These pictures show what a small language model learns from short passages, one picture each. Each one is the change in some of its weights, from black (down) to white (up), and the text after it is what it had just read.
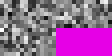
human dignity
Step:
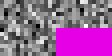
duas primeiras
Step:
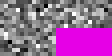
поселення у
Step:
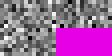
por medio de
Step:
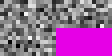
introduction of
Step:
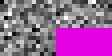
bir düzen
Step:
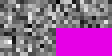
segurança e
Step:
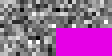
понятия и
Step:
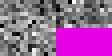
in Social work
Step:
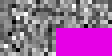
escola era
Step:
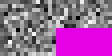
be distracted
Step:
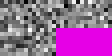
Tomo 4,
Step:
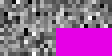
«el Estado
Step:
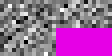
de Cliff
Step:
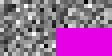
y en cada una
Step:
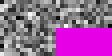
Scientific Research,
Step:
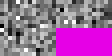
Big Data
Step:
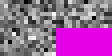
eine Chance.
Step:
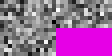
empresas não se
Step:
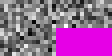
es vulnerable
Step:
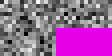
texnologiyalarni yakka
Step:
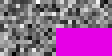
said that the
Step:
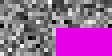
camelo grande.
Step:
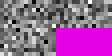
cet article,
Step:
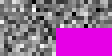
a clear
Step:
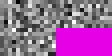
realización del
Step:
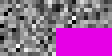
for the development of
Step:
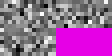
для всех
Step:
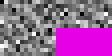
shu davrda
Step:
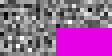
na dinâmica
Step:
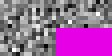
19 describen
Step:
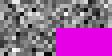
(avec ses
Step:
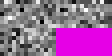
biri hisoblangan.
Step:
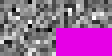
la Ley
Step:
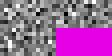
de todos los
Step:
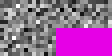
de causa e
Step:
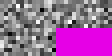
sobre a necessidade de
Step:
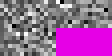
dilemma of
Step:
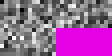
menjadi user yang
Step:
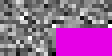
imkonini beradi.
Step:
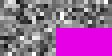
εκ μέρους
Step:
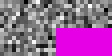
личность как
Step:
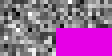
narración como
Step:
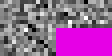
их решения;
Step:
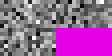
que «la orden
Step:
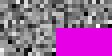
Ruanda e
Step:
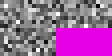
então se
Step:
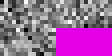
Concept of
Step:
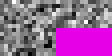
aloqalarni amalga
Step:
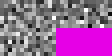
una parte di
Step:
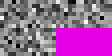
quality of
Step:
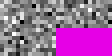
Esses efeitos
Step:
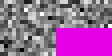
к производственным
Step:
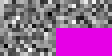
tarzini olib
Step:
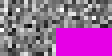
El narrador
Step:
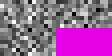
a concepção de
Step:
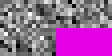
of crisis:
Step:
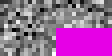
a periodistas y
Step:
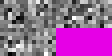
rights and
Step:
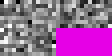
sababli tadqiqot
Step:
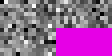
rivojlantirish strategiyalari va
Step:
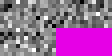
після її
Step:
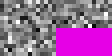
tarmoq va
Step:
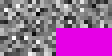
deparei com
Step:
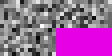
as províncias
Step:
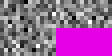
ijtimoiy yordamning
